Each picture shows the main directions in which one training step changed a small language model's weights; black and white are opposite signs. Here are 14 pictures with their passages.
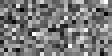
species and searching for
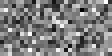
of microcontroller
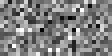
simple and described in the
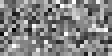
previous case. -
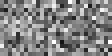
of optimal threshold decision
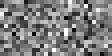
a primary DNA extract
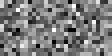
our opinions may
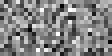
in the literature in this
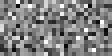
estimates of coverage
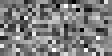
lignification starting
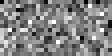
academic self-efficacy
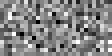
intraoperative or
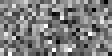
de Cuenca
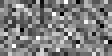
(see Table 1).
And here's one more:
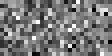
[29] points out
